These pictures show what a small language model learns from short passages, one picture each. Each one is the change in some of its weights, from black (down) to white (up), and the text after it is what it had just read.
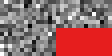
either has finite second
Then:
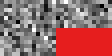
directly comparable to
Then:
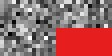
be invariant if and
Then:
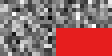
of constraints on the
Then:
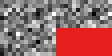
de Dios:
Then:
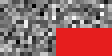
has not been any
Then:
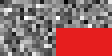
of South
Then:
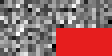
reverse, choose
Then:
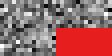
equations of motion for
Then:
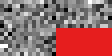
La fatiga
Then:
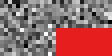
The model described before
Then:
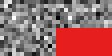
R$. Consider the
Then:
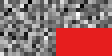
by the three of
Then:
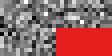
consistent across all
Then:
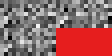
equivalence relation, we
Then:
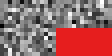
to naturalistic images
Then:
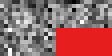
to demonstrate that even
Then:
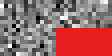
positive numbers converging
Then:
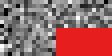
definition of momentum
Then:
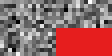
and elementary
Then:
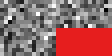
both of them
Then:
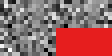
The purpose of this
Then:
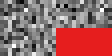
through the Science
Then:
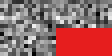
us now choose the
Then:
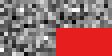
Our computed phase diagram
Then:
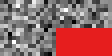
The imbalance
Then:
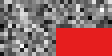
order to align each
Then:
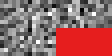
The highest order
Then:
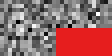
in the estimations
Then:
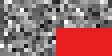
this study to identify
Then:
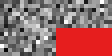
single terms in these
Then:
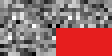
on the box
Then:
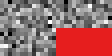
constraint. Therefore,
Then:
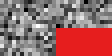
revolution in
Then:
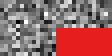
for some smooth functions
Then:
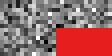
Hessian approximation
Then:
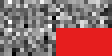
utama yang
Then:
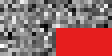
match essentially
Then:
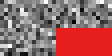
theorem to the magnetic
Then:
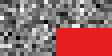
conceptual framework and
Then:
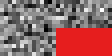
dynamics of the
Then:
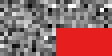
spectra that may indicate
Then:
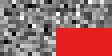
of connected components of
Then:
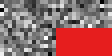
also that this
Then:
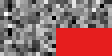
rural. A
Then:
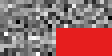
input variables. The
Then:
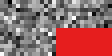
professor, rector
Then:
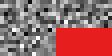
the case of
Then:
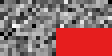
é o conjunto
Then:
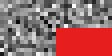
bracket. The relationship
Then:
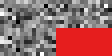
masih yang
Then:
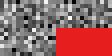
functionals have
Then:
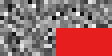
of bounded geometry.
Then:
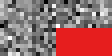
the Mott gap
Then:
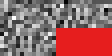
data while the
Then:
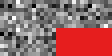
par un monde
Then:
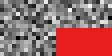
update matrices.
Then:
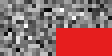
\ for all x
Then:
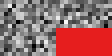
the two different techniques
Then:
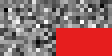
e possível
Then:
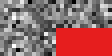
change in the properties
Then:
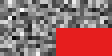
o controle
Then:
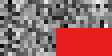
Phys. Lett.}
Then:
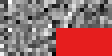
substituir um
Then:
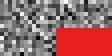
preuve du
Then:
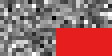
solve the problem.
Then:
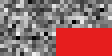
out in finite
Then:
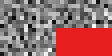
& series & round
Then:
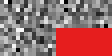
a helyi
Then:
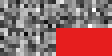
requests and
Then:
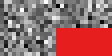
detailed models to
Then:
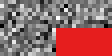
resonator and
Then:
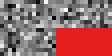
and L.
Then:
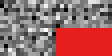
van critiek
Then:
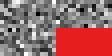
{\em standard
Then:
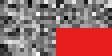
head according to
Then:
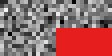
beamformer given
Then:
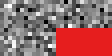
el papel
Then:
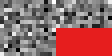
into amenable
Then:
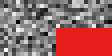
1, plus a
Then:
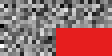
U \to
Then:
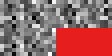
of estimating jet
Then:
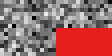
proceed in an
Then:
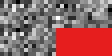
entanglement measures can
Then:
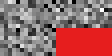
function corresponding to the
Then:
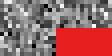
compared to the potential
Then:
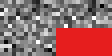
two-type discrete
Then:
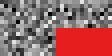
$t \ge
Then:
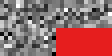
dos anos
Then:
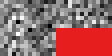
aid in the
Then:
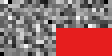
collisions of thick
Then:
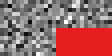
est informé
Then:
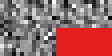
event horizon.
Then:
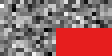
not depend on the
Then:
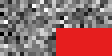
découle est
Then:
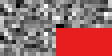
SRLW equation
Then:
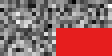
is shown that the
